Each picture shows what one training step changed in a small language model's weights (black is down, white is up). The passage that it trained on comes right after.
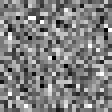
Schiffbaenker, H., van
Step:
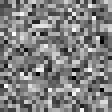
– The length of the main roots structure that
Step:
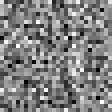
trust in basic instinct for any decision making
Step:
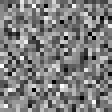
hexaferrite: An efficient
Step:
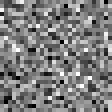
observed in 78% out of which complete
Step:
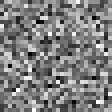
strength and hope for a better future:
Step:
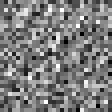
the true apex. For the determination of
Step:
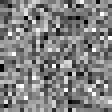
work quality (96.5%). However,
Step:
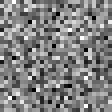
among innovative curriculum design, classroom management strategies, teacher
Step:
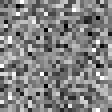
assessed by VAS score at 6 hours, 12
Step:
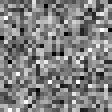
FMs in Alloy [Jackson
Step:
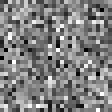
3. Evaluate for each agent, the velocity
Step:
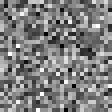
to its content, in particular, scientific or technical
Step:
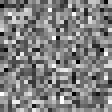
of the Vietnam People's
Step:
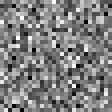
cell cycle reporter system as ground
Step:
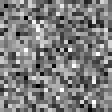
benefits of Open Access gives free,
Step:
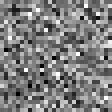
det. F. Hieke).
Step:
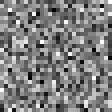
ceramic, aluminium
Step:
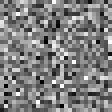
carried out using techniques such as FTIR,
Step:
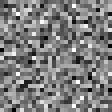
how to include an RSE in a
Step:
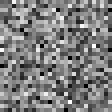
World Christianity in the 21st
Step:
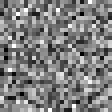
their academic endeavors by offering direction on
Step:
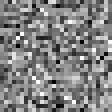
of six Category B Local
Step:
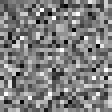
on the germination and some growth parameters of
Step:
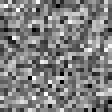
of taxi apps (Easy
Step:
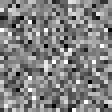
self-awareness.". They also point
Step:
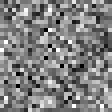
the use of articles, strict subject verb
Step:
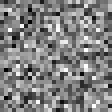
quantity of B₄C particles was confirmed to
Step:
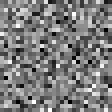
In civil infrastructures the reinforced concrete structure
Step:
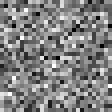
to provide rationale for the organization of purposeful
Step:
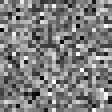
Wheel Feature Interface Figure 19.
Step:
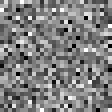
nanocomposite, medical application.*
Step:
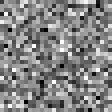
first, when the third component of any triple
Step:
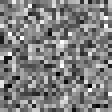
rod over a glass plate to prepare
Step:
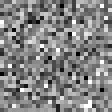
Transparency: The sole author (MR)
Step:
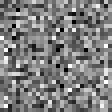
by entrepreneurial intention. Several studies have been done considering
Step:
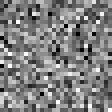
reptile collection of the Institut des Sciences de
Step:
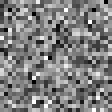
into school education is the opportunity to accelerate the
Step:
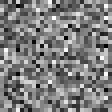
and loneliness. The significance of indirect
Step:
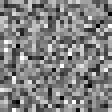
set to 1, the severity parameter's input
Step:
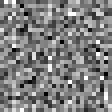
added in their fields or teacher training to handle
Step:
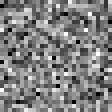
of the lake to preserve newly established species
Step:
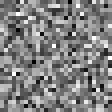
but struggling with more complex applications.
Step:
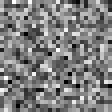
paper is an analysis of economic policy measures to increase
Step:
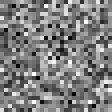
Fig. 2. Mean score per subscale and
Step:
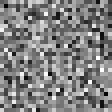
role to differentiate between the two. The
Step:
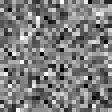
vastness of the ocean; the
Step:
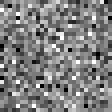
however this method can be used for Improving
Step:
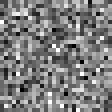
implicated in each other's trauma"
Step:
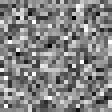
phonetic analysis concerning mixed languages and
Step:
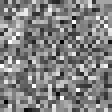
the visual half-field in Star
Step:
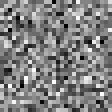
plant extract The dried powdered fruit of
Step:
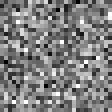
have become an attractive alternative, first reported by
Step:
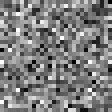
describes the strength of compression of composite laminates
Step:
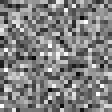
study. Accordingly, the results presented in Table
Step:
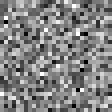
Sharples (2022) found that individuals'
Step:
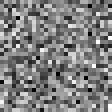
technical governance within these phases and uses a thematic
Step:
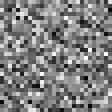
academics, trade-offs between
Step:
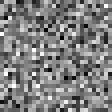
and the public sphere’ (Gapova
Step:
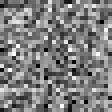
of the distributions of firing rate,
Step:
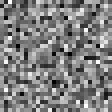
to the judgments of the i -th
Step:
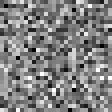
importance of sharing early signals of zoonotic events
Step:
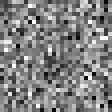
education significantly raises children's tax awareness levels.
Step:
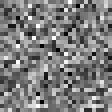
amateur: DIY projects,
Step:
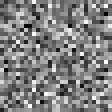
in leaves and roots according with methods
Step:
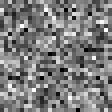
A stereomicroscope operates using
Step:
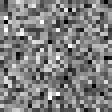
Points (XP) to advance to the
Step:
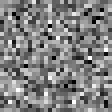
Think Tank Regulatory & Policy
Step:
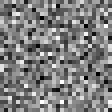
Introduction WYRED (netWorked
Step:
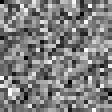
this system to provide trustworthy and transparent
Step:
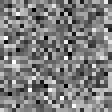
Bošnjak, I.
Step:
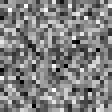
colleagues work based on the letter
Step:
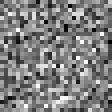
neurodegenerative diseases remain
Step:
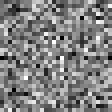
wrote the manuscript. R.
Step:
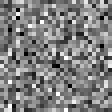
While private schools generally have greater flexibility and innovation in
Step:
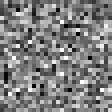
page.) Fig. 1 Changes in the
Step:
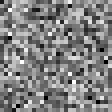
biology and etc. The order of an
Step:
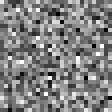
planning commission, attempt to appoint judges
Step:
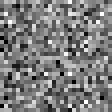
theoretical paradigm. The functionalist theory explains how
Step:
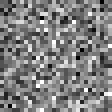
future use, a herbarium
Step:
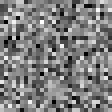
Methodology (FCSM) Statistical Working
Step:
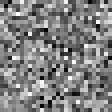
offered as the 144 VASEL virtual
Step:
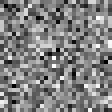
elements, varying from originality to final product.
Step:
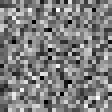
of shareholders as the most important stakeholders When
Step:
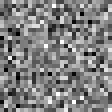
better cope with technology-related challenges. Results
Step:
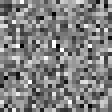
treatments and/or at short-term.
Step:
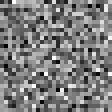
as one of string-to-string
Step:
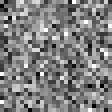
(forested) ecosystems. This
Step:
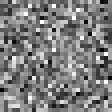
Paladin, because of the
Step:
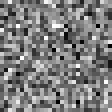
otolith transversal sections to estimate
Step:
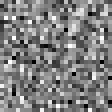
the total (50%) respondents agree that good
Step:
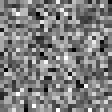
no option except to relocate. There is
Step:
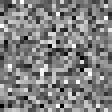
composition of safou (*Dacryodes
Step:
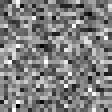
effect of rice husks on the quality
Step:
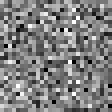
It consists of three modules: (i)
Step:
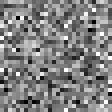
Influence of particle size on regional lung
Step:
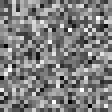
means that the compounds in it are simple because
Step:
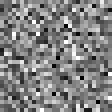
food warm, So that we can save
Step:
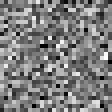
are missing the commercial hubs that make
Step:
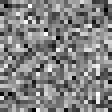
reliability indicators of the SAPS, the defining
